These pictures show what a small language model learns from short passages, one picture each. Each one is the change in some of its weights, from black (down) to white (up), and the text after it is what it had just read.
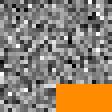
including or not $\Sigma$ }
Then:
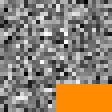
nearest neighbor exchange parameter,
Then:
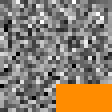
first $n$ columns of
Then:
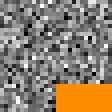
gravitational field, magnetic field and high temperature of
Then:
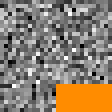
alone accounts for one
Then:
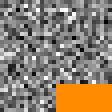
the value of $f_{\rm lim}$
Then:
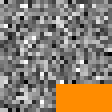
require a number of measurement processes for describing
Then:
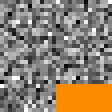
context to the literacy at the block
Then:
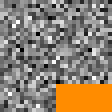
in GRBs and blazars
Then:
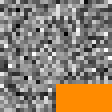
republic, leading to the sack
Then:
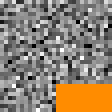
tested by ultrasonics using
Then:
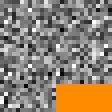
and adapts to its venous and
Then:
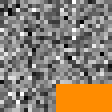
a risk to the nutritional
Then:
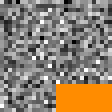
translation from B-machines
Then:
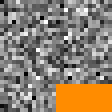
still rarely used. In addition,
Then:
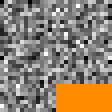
later) but this dependency is
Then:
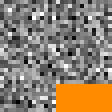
where $V$ and $K$ are
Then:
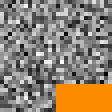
attached to the test rig
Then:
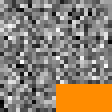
the position of the minimum of the characteristic
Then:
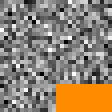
Moist, wet air, or
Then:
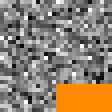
relative velocities and the appropriate quantum numbers using
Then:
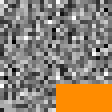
loss at every step. One realization
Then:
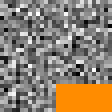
of the sentence of the same
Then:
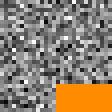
operating costs if managers are
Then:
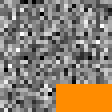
to yield a candidate set that
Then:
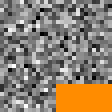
interaction retention (85%) compared to
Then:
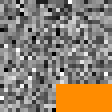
Abstract- India's one of the
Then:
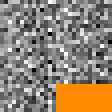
cross-ratio in terms of the
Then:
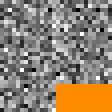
the previous one if we replace
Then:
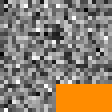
can multiply the effort.
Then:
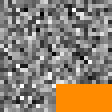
given on the Miro board:
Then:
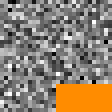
GTD were not significant, leading to
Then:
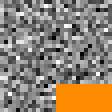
two-loop order. It is
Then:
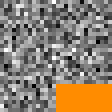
upfront and the clusters do not
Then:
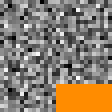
- **Professional Development
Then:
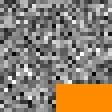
from the FNR-16 projects
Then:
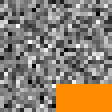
tasks of the research The aim is analysis of
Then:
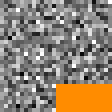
influences on their decisions in
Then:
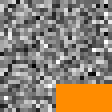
continuity equation is automatically
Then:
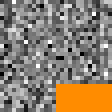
findings that extended period of driving play a
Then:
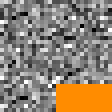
to 101 highlight the costs and
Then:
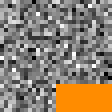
companies. Manufacturing
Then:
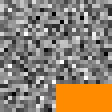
energy, it can accelerate the expansion
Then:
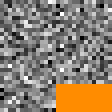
weaning (mean =
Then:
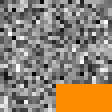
used imbalanced datasets, which
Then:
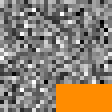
the functioning and resilience of
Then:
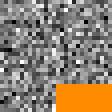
use alongside quantitative methods to improve
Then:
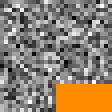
are discussed as well as the estimates for
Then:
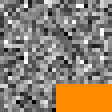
to describe the magnetically ordered
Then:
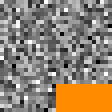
fraction by IRAS is different for AGN and
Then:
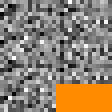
**F**ormal analysis I :
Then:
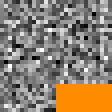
and rather surprising for a model that
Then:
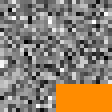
RFID exhibits a tighter
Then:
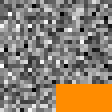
above properties, a Poisson
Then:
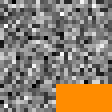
Medline, Embase,
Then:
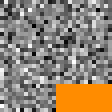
Neural Networks for event classification was
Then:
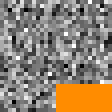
superpotential by strong infrared dynamics
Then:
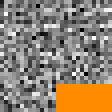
(weak admissibility)
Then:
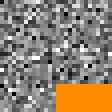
temporal features of source dynamics and their
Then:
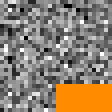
Introduce with the customer; -
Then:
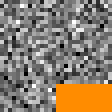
to education and financial services,
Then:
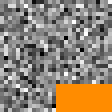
to UNFCCC on the other
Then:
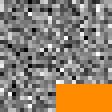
Pearson Chi-Square
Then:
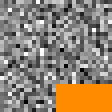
(Figures S5–S7,
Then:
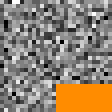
complexes of metal, at neutral
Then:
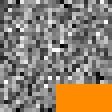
choices under test conditions representative of
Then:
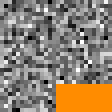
H}{\partial q_i}
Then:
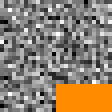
ionization of monolayer of
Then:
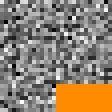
and Causal Machine
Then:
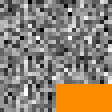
2 shows the 3 overhead conductors
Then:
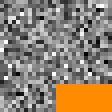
coherently, and on the other,
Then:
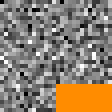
for the period of one year. 400
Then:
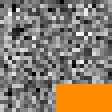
of three results adheres: the
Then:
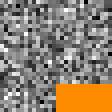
group, merch, corporative
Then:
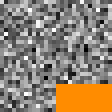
in Al₂O₃ and
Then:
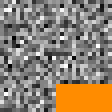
and voltammograms were
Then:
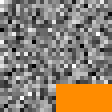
states of the whole system plus leads,
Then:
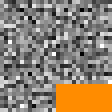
the target financial leverage. On
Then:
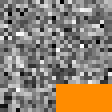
decreased and the latter increased
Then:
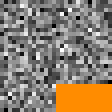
of the alarm flood. 4.
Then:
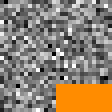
devices have been registered, and the
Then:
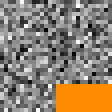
our results for generic few-body
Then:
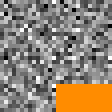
number of incoming arcs
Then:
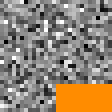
HOLMES program requires a total
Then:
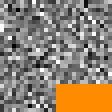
$\alpha > 1$ and the
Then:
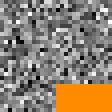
with a recent observation of low transverse momentum
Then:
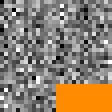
in Ghana's herbal
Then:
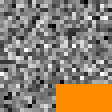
is the best power-law fit:
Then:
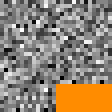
leaf FW dur- ing
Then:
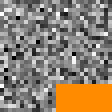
vibration might be helpful to
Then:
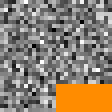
symmetries $\T$, $\P$, and
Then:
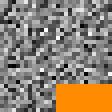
laboratory test. The WMA is
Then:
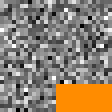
a quadratic deformation of
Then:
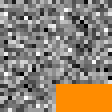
above which the condensate of
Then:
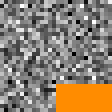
to pay due attention to the quality
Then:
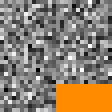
Socio-economic criteria As can
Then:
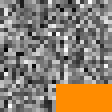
manufacture of valuable
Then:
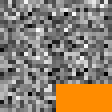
magnetospheric instabilities
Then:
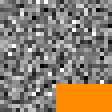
of the highest-rated higher educational
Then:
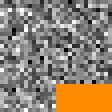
the pupils to carry out
